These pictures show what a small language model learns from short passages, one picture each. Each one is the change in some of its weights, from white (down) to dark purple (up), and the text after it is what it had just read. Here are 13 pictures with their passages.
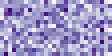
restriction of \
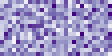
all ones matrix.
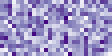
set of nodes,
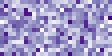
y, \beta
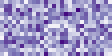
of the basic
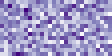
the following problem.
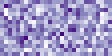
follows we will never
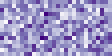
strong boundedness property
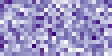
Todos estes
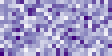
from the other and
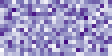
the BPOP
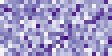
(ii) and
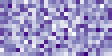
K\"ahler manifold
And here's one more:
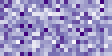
que la fibre
